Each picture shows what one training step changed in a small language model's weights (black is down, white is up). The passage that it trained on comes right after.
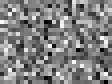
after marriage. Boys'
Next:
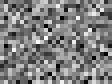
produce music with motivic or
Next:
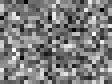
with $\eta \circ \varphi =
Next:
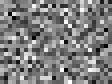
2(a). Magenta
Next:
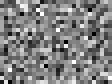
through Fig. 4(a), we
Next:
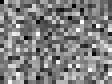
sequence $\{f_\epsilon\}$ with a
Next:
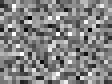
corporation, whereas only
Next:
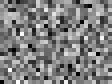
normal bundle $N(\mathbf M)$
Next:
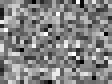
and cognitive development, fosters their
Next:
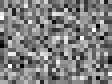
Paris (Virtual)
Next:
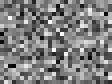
such that for any pole
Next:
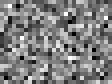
where $i$ numbers are equal to
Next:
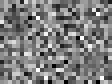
from some cases (see 2, 3
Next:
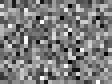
cannot be more grateful for their
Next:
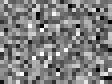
a ligand-exchange
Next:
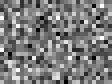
of them, counted with multiplicity,
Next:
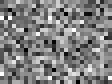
the desired vegetation cover, but
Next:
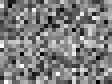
an interaction between ER,
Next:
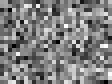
and open research Deliverable
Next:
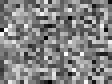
and Big Data and Machine
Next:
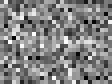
express the estimates of the table using
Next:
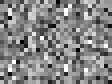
keying the data directly into the
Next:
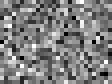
$\Delta Z/Z_m$
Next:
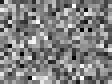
We outline the definitions for the
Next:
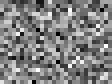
prediction of blood culture outcome in the
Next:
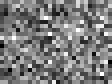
Information regarding this issue has been
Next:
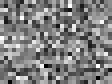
surrogate function $g\colon
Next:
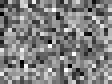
process whose correlation function is given by
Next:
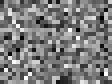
Integrating $\omega$ with respect
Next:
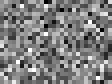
out to be even more problematic,
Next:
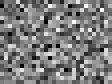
hard chrome-coated surface
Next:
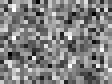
of current version 22 March 2023. This
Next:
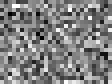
which are from the epithelial
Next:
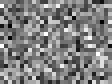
to exactly two separable permutations,
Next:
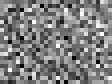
antioxidants, vitamins
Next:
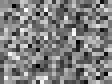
underground mine inspection
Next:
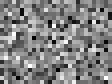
administrations are trying to achieve the
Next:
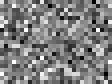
\cite{Zhu2005}) Suppose
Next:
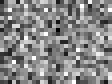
development. The purpose of this note is
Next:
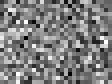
examples} We now compare the coverage
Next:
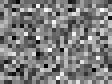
microhardness 300 MPa
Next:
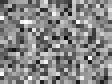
is true. Namely, if
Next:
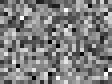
They were first introduced by Fox et
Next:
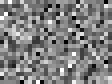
activated carbon, *Theoretical Journal
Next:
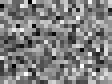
level of probability; LSD=
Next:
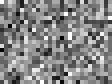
is associated with the organizational commitment they
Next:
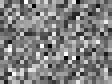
on the papillary
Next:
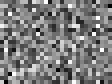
ABSTRACT Due to the
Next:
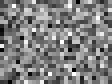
first note that $\BF$ is a
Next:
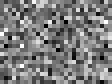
measure is more suitable for music
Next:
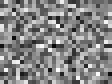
IN THIS PAPER:
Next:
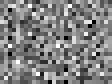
– original draft, writing – review
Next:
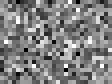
the transform $\mathcal F$. The operator
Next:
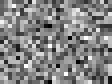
modified by nickel and
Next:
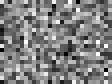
say that $\Theta$ is
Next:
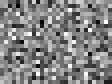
Optimization of crude oil
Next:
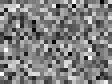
us to obtain empirical evidence of the experience
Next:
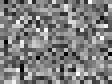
versions of the conversions of all
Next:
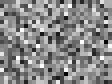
tests. The data indicate that the scale
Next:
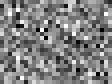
was separated into four origins.
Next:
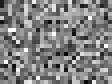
Lie algebra of $G$ is isomorphic
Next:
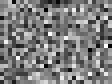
is reported in Figure 5. Clearly,
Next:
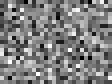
row and about 10\% for the other
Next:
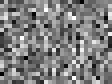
where $D = M \times
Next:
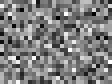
weakly divisible of degree 2 at
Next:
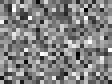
the sustainability of the ecosystem
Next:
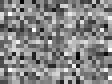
and scientific questions in the conditions of
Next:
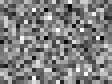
transport? To give the answers to
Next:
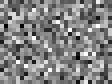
less the invariant $I$.
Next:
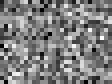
inequality for a representation of the fundamental group
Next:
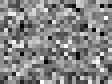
He "infects" the reader
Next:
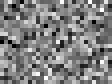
designed a non-verbal communication system
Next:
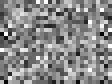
time and to compute the daily
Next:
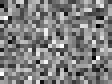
Abate, D.: The Use
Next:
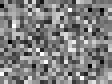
of periodontal tissues, compared
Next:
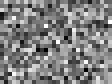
for the bike network.
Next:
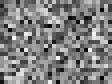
and standard deviations to answer the research
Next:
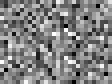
} \vspace{4mm}
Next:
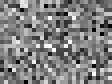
OR "social policy"
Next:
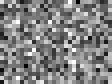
chosen to represent $\gamma^\#$
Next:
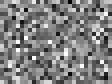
way of teaching based on this adverse
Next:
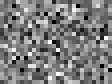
first routine to randomness of
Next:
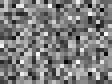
Du, u)$ has been much
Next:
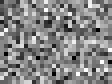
in this case the rank is
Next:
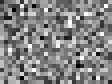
keyword, as well as the
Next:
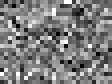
imm\'ediate du
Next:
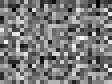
IN A CHANGING
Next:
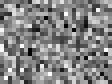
perfect integration of consistency and flexibility of the
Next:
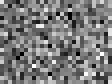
provides an enhanced scintillation
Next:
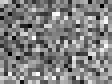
0.01 level. * Correlation
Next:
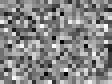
satellite communication. Therefore, these results of
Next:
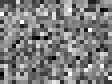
capacity of C. In the example,
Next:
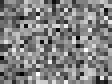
also shown in Figure 2. The
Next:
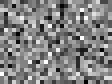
condition, \begin{align*}
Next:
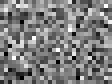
and keeping roughly the same numerical
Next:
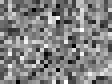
x_m)$ is an element in
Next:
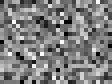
$k[V]$ with
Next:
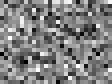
AWE project developers
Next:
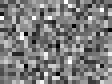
$$\text{and } CSS =
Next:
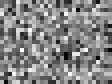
1.1 in the next section.
